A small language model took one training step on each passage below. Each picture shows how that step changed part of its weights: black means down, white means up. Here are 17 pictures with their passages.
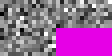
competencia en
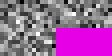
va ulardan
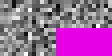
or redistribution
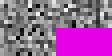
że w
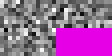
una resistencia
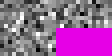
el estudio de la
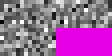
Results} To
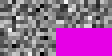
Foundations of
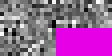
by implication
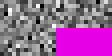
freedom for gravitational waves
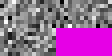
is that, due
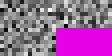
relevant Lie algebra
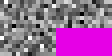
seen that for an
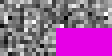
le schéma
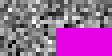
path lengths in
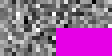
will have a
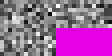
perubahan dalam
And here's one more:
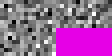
Obvious questions
